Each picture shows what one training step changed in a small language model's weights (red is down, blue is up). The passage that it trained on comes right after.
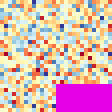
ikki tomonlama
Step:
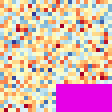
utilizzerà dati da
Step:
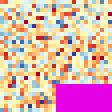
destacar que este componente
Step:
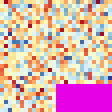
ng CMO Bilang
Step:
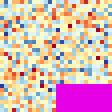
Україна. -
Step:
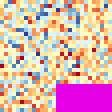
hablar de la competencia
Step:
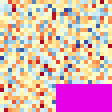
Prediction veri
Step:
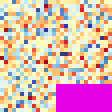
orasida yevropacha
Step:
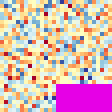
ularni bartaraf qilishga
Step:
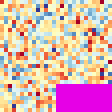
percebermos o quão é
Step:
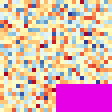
da Costa⁶;
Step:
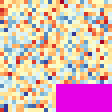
этиш шакллари эса
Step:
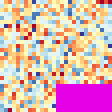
occhio disarmato si
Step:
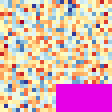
busca de almas e
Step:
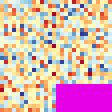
críticas à gestão
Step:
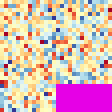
vosita hisoblanadi.
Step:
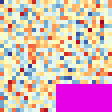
игры.** Игра для
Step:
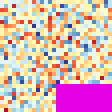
двух стадиях
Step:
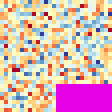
govora. Šumni
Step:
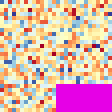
and sciences*, in “The
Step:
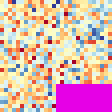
sfântului pavel
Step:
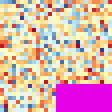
las atribuciones que a la gente
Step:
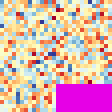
minoría en puestos de
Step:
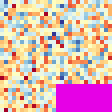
kamayishi va sifati
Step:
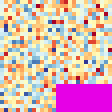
відповідні порам
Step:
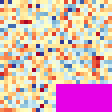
– *A música
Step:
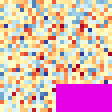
ikki so'zning
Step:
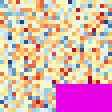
of research there is no
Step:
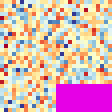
tan olingan. U
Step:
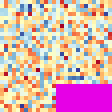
Calil Jr. e aos
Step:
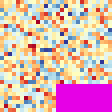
pensée de Ricoeur
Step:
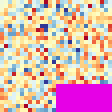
and leaves, while
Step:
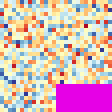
emosional terhadap
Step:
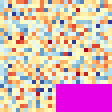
ao seu caráter de
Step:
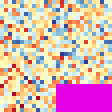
dapat mengurangi
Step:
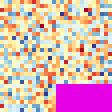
договора, в
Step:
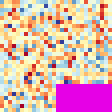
Instituti Ta'lim va
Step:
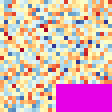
America's Search for
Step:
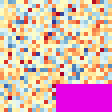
bidang konveksi daster
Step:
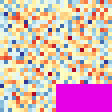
аҳамият касб
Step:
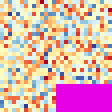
yoshlar, Fitrat,
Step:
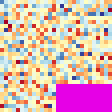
Insoniyat tarixidagi bu
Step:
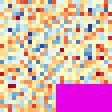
uma produção diferenciada,
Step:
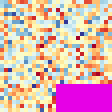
pour la construction correspond
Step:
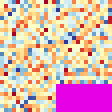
tanto el núcleo
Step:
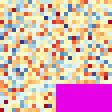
test, ball yoki
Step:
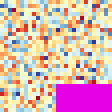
proactive de technologies
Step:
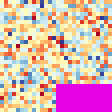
(2019), quando afirma
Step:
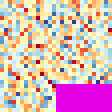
مشخص در عرصه
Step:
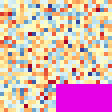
son relativamente bajos, lo
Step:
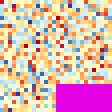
sleep, and academic
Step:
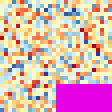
se définit comme un
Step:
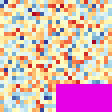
serius antara satu
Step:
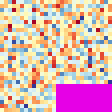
CAD Адаптивна
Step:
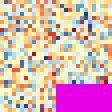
International journal of
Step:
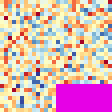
bunday davlatda kamol
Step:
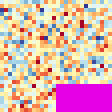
avaliar a cobertura e
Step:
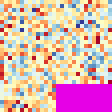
Allen Donatoren sei
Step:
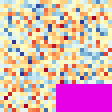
талабаларнинг тил
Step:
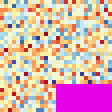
Economic Review*,
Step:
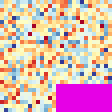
obyekti bo‘yicha)
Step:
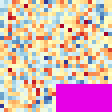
esa ularning nutqini
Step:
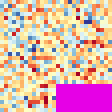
el conocimiento de la parte
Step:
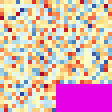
Malam Muhammadu Dada
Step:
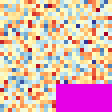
ее ключевых
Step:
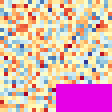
manbai bo'lib xizmat
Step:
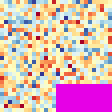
los niños estaban más
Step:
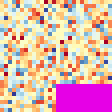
o mercado de transporte
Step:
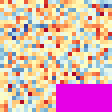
necessário pensar formas
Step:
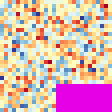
entre i y j no tiene por
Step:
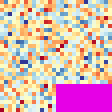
ishlatilgan. 3D
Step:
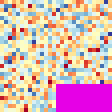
qilish orqali erishish
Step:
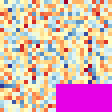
HEALTH IN
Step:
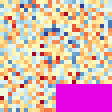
porém o diretor geral da
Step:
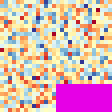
разница между
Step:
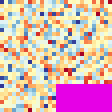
Karyawan (Y), dengan
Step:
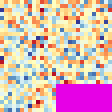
групи. Особливе
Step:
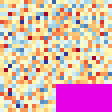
resiliencia en la ciudad
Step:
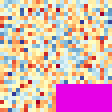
trading transactions a more
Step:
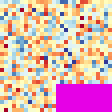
bekerja sama dengan
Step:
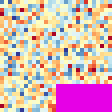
СЧС входит в
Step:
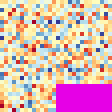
temel yol haritasını
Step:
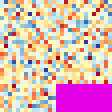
uticaj da promene smer
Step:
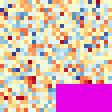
ishlab chiqarish orqali
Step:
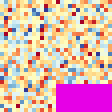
tek ân içinde
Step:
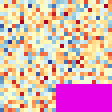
acessibilidade, porque
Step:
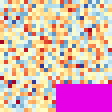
to‘g‘risida “bu
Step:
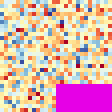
realizate la Jasenovac,
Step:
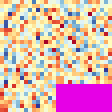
за регулисање
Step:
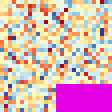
yer alan parçalanmış
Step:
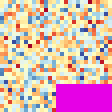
de Enfermedades
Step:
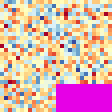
el mas singular suceso,
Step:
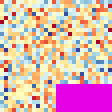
Ushbu jinoyatlarni
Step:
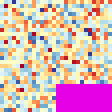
*Bundestheologie im
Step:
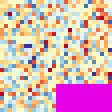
балки ижтимоий
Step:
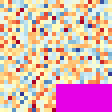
Dalam Negeri Nomor 13
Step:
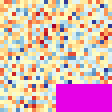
Turkiyada esa 2
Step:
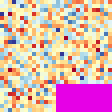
la Veneția de către
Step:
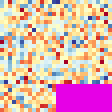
tabernáculo o
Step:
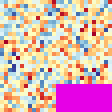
analizó empleando un
